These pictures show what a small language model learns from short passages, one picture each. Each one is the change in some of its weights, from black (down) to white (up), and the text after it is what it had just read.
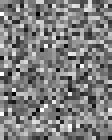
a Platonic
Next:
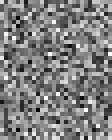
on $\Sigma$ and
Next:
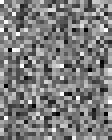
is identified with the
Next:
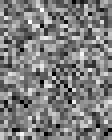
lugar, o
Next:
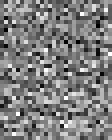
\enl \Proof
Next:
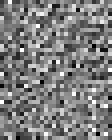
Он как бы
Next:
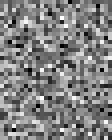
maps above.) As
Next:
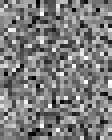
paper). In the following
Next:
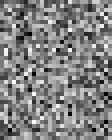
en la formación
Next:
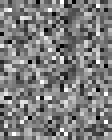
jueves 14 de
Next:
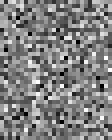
with six points each.
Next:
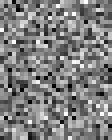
the algorithmic
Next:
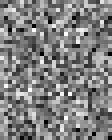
a martingale with
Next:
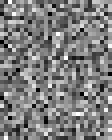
Then as a right
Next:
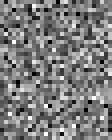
prove that if $G$
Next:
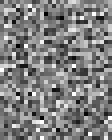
projective families
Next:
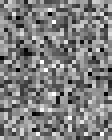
can be done with
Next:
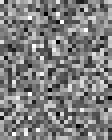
of breaking the
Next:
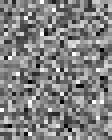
repertorio de
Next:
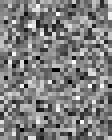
a mudanças na
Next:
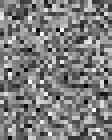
o movimento de
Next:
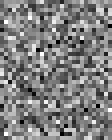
(aunque la
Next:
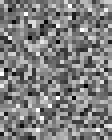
Baraviera and
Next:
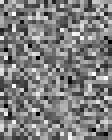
the previous
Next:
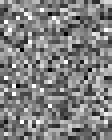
yang mempunyai
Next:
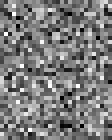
then we choose the
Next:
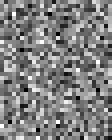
and $\xi_j$
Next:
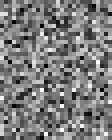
free and that there are
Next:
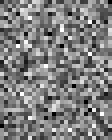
motivi orqali
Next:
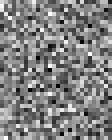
small cancellation
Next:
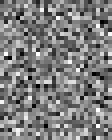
geometric graphs
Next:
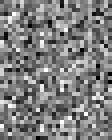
zich echter
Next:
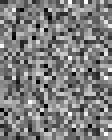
*by equivalence*
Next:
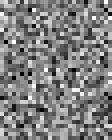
the other hands,
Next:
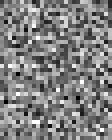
limits conditions. As
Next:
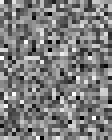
for such $\alpha$, the
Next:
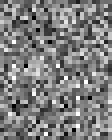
we have that $g$
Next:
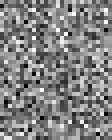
\endcases $$
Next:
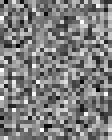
numbers of class two
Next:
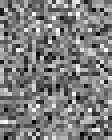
uso seguro de
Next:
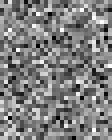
уровне; -
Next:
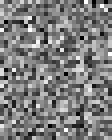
Fixing the value
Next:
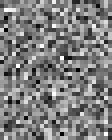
of rational functions in
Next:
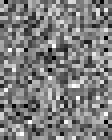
weight upstream
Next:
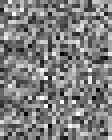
Let $A$ be a
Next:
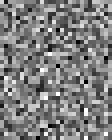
of $e$ in
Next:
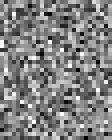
and $\tilde G$
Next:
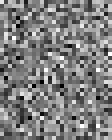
on $\partial \Omega$.
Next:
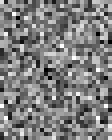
simple and for any
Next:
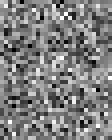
clocks, a general
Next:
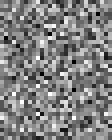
w(t), \quad
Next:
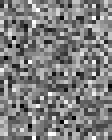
different from those for
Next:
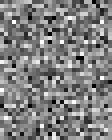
whole LHS
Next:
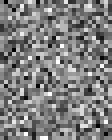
article, I
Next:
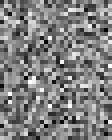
y se encuentra
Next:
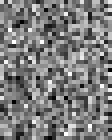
It can be proven that
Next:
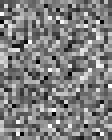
bir konuma
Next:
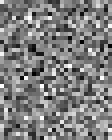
in Ukrainian
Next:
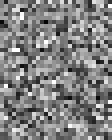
= c \ett
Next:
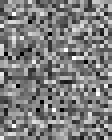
If $Y$ is
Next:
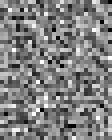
normas internas
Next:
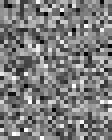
sonlari esa 2
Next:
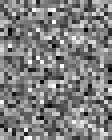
are non-zero
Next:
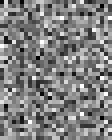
wie wir unser
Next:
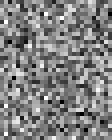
materiales y
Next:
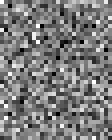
is clear that
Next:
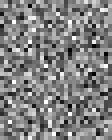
de las poblaciones
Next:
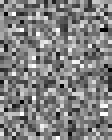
the artificial
